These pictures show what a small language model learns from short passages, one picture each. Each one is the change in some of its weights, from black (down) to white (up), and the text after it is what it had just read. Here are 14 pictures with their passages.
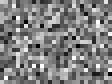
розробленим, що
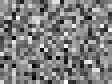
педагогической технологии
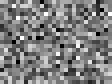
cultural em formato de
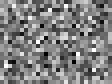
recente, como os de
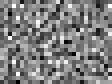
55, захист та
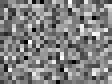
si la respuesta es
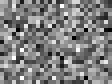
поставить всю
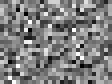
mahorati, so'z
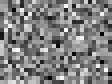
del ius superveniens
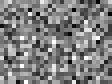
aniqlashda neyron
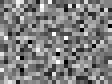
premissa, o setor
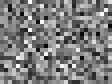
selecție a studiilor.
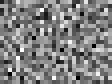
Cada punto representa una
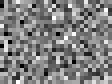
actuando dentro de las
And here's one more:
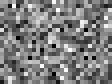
образование вторичных
